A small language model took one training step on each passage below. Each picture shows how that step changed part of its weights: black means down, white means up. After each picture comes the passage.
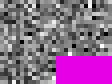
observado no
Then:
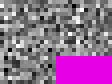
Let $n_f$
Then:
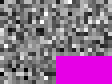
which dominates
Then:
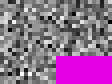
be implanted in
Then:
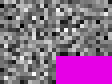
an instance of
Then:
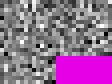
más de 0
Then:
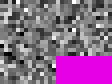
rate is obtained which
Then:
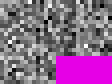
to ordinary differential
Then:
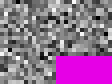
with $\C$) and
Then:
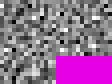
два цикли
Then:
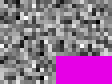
espaços da
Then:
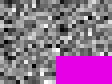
das empresas, de
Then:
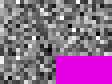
the results of Propositions
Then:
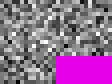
of a motivic
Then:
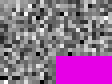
the QoI.
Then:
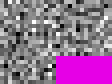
faitière *
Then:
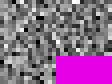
such that, for all
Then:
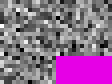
durum, dere
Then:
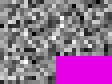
\cdot \|\delta
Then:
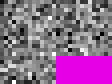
incaica y lo que
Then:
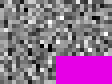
the following transition
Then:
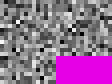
teóricos y se
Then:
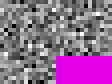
principal dans
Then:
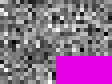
Figure 2:
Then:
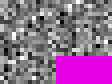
above definitions, by
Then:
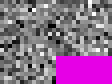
de winst zal
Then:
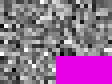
uskunalar va
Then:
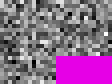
on the geometric
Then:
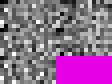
en ella, que
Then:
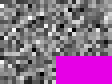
работал во
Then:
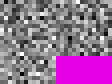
is the $i$th
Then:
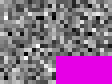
$\lambda$ is a
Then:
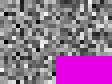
de contradicciones entre
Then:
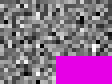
Tabela 10
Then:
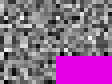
Honda, and
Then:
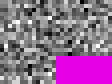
and the danger of
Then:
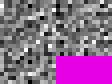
этади; -
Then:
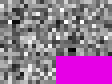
til ta'limi
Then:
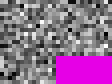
raised here.
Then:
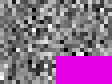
confianza en los
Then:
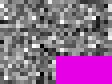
It has been shown
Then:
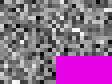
\end{align} where
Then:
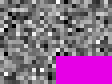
boundary curve.
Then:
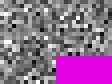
Set $k$
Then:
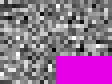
X MIPA 2
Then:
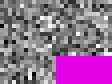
misma que dio
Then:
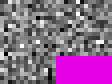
(current bounding
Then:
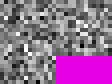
is the maximum
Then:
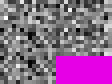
the original
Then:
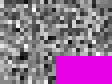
Journ. de
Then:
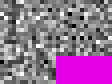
is piecewise
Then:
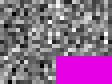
this identity, we
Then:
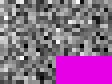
corollary of results of
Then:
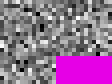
discrepancy is
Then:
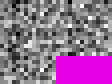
posizione la
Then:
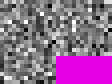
symplectic form
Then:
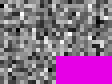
a generaliztion of
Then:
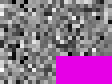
kondisi yang
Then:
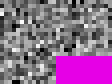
short notes
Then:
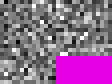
this note. For a
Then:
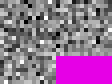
los de seguridad
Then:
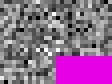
derecho a la
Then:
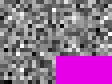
Details will be
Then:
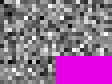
the cyclic
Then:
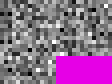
num ambiente
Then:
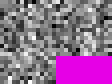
y Trost,
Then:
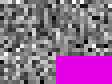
vertex of $P$
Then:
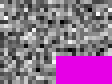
The graded associated
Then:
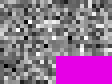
de sequía y su
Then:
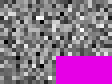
das análises
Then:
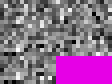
fixed and given to
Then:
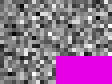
those defined in terms
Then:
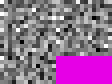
the estimation loss of
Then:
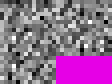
be represented using a
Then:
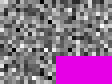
é essencial para
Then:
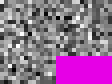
angles of the
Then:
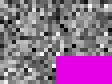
results. Formulas
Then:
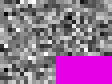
it's not theirs
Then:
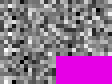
exactitud su
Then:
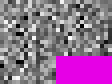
computed over 200
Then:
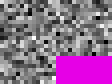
has the trivial
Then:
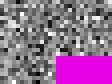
ghost cell
